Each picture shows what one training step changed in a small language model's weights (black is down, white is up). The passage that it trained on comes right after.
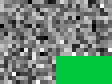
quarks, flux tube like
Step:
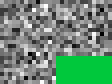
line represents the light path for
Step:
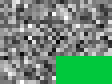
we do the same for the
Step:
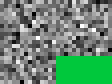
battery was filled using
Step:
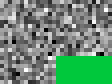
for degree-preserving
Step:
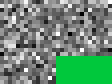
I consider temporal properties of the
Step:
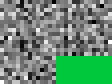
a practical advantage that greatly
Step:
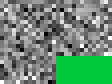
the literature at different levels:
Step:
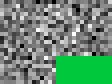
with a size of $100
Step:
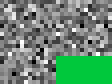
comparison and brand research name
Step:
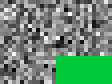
as prototype of UC
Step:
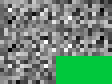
Figure 2 Figure 3 At
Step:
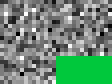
each other. BFPP
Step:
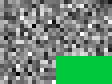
= \begin{cases}
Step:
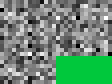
on material removal rate in
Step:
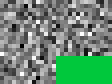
Family Life Education
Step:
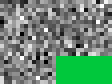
telescope. A second
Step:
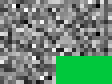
and understand the distribution of matter
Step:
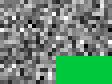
set of all possible output index
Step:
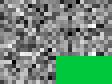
obeying do not
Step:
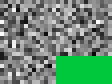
has stepped more into the
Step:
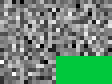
so far in three different
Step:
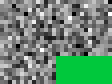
both tanks within
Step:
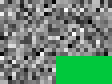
a state posterior
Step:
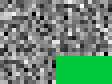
process inks, and to
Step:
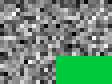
actual transmission efficiency is calculated using
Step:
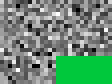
with cyclones, every five
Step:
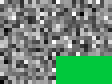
no fitting involved in the comparison
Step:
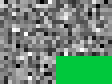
area element, for example,
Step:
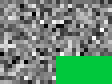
continent and generated country level
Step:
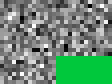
lattice degeneration (38%)
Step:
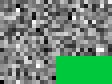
Such a behavior is observed in
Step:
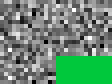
is \eq V =
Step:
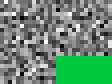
purpose of ICTs among
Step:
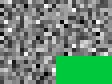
is managed, we obtained
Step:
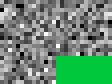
integrated transmitted probe intensity,
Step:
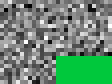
ML model measured by the
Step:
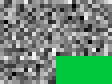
in the ratio 1 :
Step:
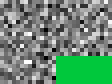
of the experimental setup (top
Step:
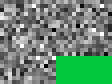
influenced by a significant systematic
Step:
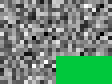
from the primary to the secondary
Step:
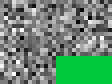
This has made it easy for
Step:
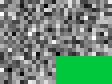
a higher gas fraction. So
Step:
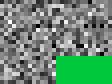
material: Stronger disorder
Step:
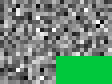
visiting mall based
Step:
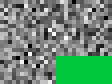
to derive any kind of connected
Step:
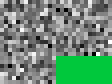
of attributes levels'
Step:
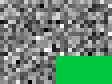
and financial actors of Europe
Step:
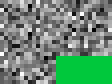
cloud clusters above cold pools
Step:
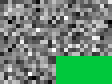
(see Figure S5 of
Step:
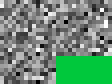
(Commonwealth of
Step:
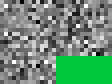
atom. Prior to the
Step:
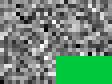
allow readability over dark
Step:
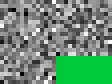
has a larger cross section for
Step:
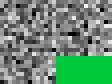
flow due to reduced blood pressure
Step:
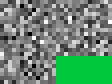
an optically thick disk.
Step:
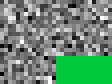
all affairs and benefit
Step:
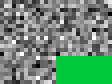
used (as previously mentioned)
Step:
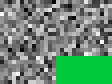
a zero field quantum critical
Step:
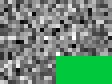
is the average SINR
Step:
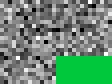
shows a density map of processing
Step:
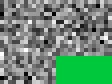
and aesthetic
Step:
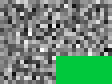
distress, yet its influence
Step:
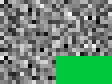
design. Material preparation and data
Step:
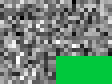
total areal coverage is about
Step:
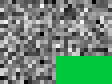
and IT organize and provide
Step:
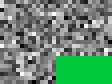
increase in yttrium
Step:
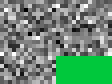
the heterogeneous graph are
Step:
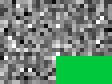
245-letter planar
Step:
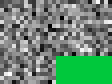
On the same dataset provided from
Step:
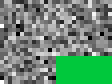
are used to interpret the
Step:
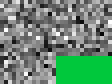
for the three groups of
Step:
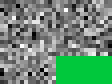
[contact name]"
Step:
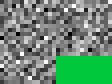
security. At present people
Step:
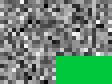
assemble the second
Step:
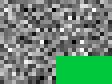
the fit with the different
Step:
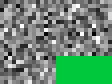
architectures of processors make
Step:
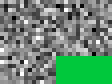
{\em not} reproduce these
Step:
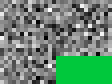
triggers the web camera
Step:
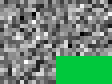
mode, maximum or minimum
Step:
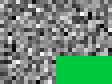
Most hospitality schools provide
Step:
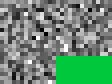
to determine all the phases at
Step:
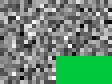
higher in extreme
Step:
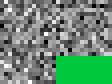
confidence level of our probe of
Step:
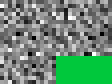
may need to be increased to
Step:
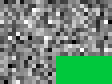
\begin{abstract} We
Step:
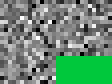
psychopath, forever
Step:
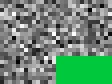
information is organised into types
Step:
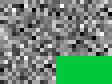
to the straight line. The
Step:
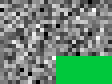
works worth 663 million
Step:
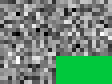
columns correspond to powers of
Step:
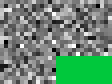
and the magnetic field when the
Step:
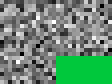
audio input, enhancing the
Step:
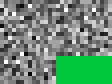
polarised imaging studies. The
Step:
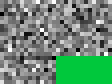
was a significant difference between both
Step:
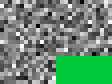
for the graphic documentation
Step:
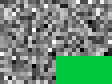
random matrix can be viewed
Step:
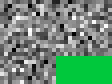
initiate or to drive a
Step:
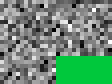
and reagents were used
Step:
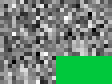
cleaning was completed,
